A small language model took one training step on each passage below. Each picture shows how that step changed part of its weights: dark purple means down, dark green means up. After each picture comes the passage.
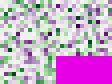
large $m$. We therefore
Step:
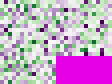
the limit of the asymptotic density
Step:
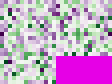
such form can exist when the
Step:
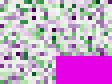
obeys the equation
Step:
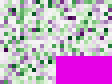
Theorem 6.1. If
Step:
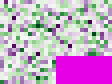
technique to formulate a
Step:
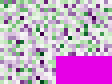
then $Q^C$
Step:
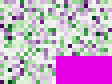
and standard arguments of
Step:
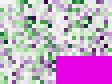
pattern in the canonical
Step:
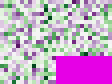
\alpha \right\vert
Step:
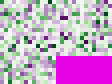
elements of this set. In
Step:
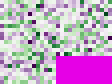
even number of lattice points of
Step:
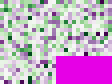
in orientations that
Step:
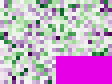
For association schemes
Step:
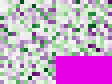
be generalized to reducible
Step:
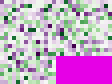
of $x$ is
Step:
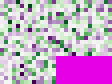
morphisms $\xi$ and
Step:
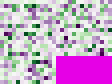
$d$ be the dimension
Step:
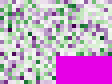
is denoted as $\bar
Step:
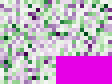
$\tilde\Bx =
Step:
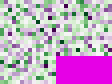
neuronal population
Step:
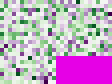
used to characterize the
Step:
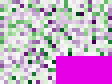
for all nonnull
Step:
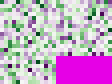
Here, the length of the
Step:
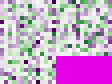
map $s \mapsto
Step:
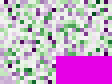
0$ the following three
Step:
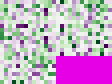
fix $\Ac =
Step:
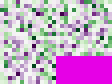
\nabla\mu ]
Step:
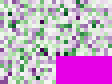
and that the empty
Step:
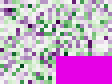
are not investigations in
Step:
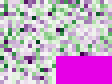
we observe that, $$
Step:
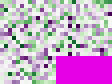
if $e$ is an
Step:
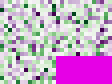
a set of nested
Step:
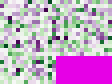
could work with pairs of subgroups
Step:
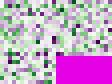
$\beta_{ik}$ corresponds
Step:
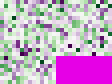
In view of the above,
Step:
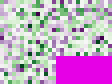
to construct the Pareto
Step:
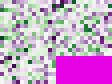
for every $\xi\in
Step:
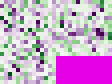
arrangement is called
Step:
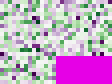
a gradient and the expression
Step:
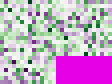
proceeding to check when
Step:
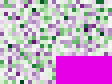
+ \tau |\nabla
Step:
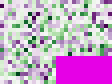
s \text{ is
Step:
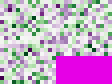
из условия
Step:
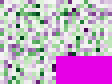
is even more readily
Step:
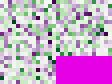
ideal $J_i$
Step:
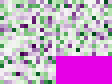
all absolutely continuous
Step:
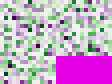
express the fact that if
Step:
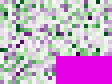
the more spread out
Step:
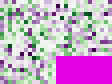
is a final conclusion.
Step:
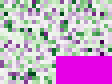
balls in the first
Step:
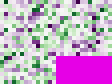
+ i\lambda_n
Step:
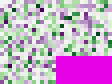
pair of $3$.
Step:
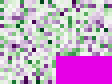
studied first time by H.
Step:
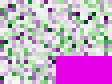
forms are located on
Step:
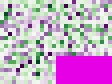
are localized very close to
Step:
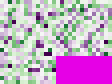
the average of the
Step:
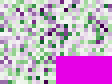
be the rate at which
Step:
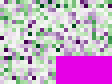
This paper was written as part
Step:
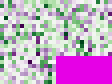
will approach the standard \cy
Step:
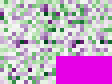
that maximal abelian subgroups of
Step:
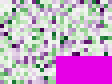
5.b. The upper
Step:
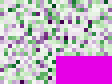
checking each pair of
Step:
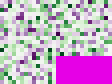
measures. This is mostly
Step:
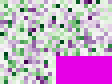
two different ways.
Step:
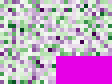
sections of the map
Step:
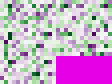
is {\it weakly
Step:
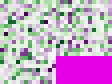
method is recommended
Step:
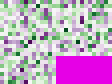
by considering the case where
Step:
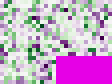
a piece of
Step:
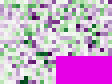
$X$ be a metric
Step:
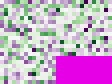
$\kappa$ makes the
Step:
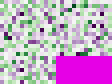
on the indices of the
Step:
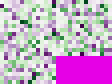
if the following holds \begin
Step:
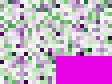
and only if $N$
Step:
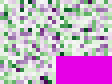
equivalences. The weak homotopy
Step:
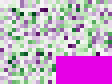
in case 2. If conditions
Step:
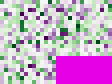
parametric uncertainties
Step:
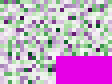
then it is with positive
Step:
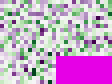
of bridge number
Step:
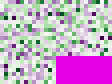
discussion with a similar construction.)
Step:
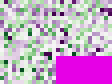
can search for the relations
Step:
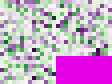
sign choices. It is
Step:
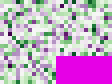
order $c$ of the
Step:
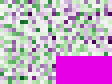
family of bounded projections
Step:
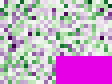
the fractional generalization of
